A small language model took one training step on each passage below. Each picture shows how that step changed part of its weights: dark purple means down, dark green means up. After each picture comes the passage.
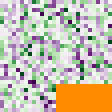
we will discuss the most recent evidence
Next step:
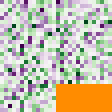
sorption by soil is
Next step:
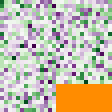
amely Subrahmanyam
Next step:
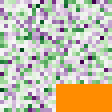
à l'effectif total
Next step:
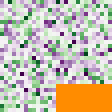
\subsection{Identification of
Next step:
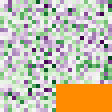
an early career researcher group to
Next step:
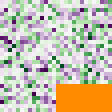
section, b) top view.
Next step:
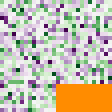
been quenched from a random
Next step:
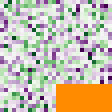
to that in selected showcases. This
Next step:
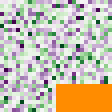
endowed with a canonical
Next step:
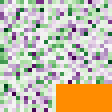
. An experienced user generated an
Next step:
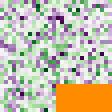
been anticipated from our
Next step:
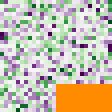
cultural factors. Main discussion: The
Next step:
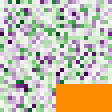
encompasses all previously proposed
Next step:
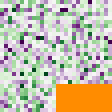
the world-leading university).
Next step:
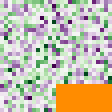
one is associated with pressure studies (top
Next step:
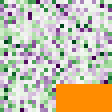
planes, and the electronic
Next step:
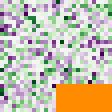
\noindent The factorization condition for the
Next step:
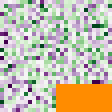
leads to a large value of
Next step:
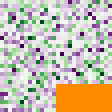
politische Strategie /
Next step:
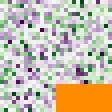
ayol sha'nini
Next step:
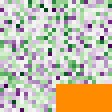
naturaleza interna; en este
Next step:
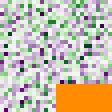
metodlari xilma-xil
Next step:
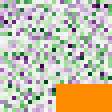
terms of accessibility,
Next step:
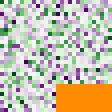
showing that both Alice and
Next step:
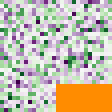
are however still compatible at a
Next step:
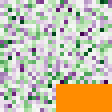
and $i$ converges to
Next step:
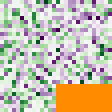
- Mettam GR,
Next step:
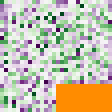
выше по сравнению
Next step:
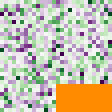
report. The information in this summary
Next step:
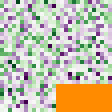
ill-conditioned and computationally
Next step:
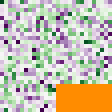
> 0$) определена
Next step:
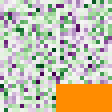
Microsoft Excel version
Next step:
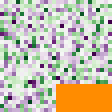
working at depths that might
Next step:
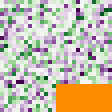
the recipient node.
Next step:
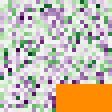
two-player game matrix.
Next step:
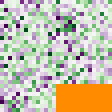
using \cite{C24,
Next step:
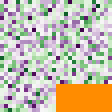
it was developed through repeated
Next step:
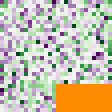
uniformly accelerated observer
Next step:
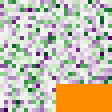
qualitative evaluation for which peer
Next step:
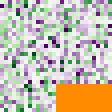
in the sole unknown
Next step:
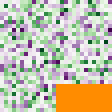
bandwidth of the block-fading
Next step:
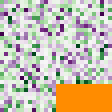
the Western concepts of
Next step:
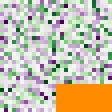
responses of the device.
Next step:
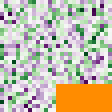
level of education is an integrative
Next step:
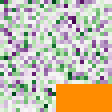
a configuration for each level, and the
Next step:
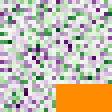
the wing skins, providing the
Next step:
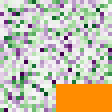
from combinatorial design and we
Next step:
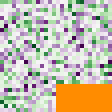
1. effect of experiential teaching
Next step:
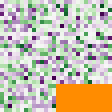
perspectives within a single
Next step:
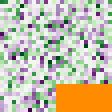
or ``scrambling'' (of
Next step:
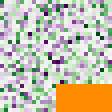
lei % Agricultură
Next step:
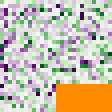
на этой стадии
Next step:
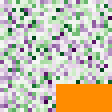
enquêterecht, mag
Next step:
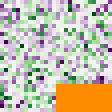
In the course of 500
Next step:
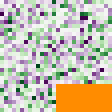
of hydrogen and helium
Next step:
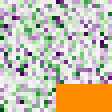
DDI energy increases rapidly
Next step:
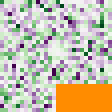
planetary health Our organisation provides
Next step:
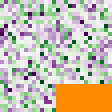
y Costa Rica lideran
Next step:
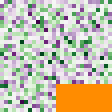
zakovati, qalb
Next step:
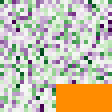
8 h showed the oxidised
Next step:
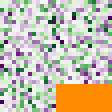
dominance of the means of collective
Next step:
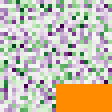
provision of correct and feedback,
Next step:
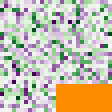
policymakers generate insights from
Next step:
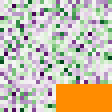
= \lim_{s \rightarrow 0}
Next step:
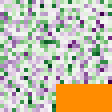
next section we follow the former
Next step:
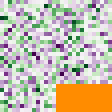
than where it would have been had there been
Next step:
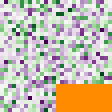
se obtuvo una duración
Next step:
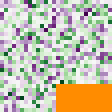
o'ynamaslik, undan
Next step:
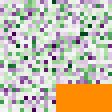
em equilibrar vida
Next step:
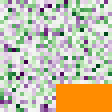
founder and principal investigator of
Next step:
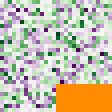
Sectoral Information Centers of
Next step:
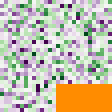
beradi. Xulosa qilib
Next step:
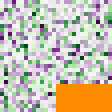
With some computational processes, data obtained
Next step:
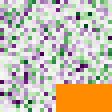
by applying the popular Dark
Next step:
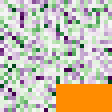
K. Dreiner}
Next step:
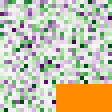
sensor. Numerical calculation
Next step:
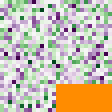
evidenced in **Table 8**, the
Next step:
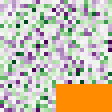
mundo es el desarrollo,
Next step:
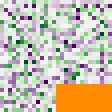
will bring some novelties for
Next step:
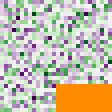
E_x$ that drives the
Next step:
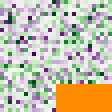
of $v_\mathrm{phase}$
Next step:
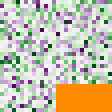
changes (area enhancement) in
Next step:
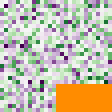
decay in the area after the
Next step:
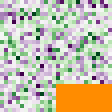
Shuxrat Soyibovich
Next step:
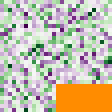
OLTP, OLAP, and
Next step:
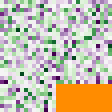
the current study. A consistent
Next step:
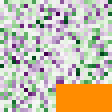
of the satellite and
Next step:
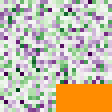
the simulations created with EJS and
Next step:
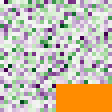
a partir das iniciais de
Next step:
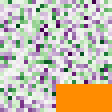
los cuales se burla,
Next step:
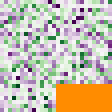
finală. 2. Exersarea
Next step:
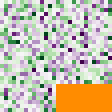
that we do not trade on stocks
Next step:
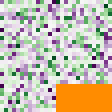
\hline \end{tabular}
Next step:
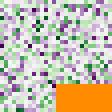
for $\phi$ (to reflect the
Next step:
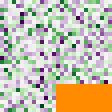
in case that the rods are
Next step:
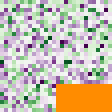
the above proposals, in this paper we
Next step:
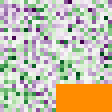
про те, як в наш
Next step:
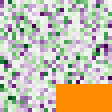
the stress: \begin{equation}
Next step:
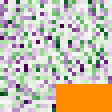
or large technology companies.
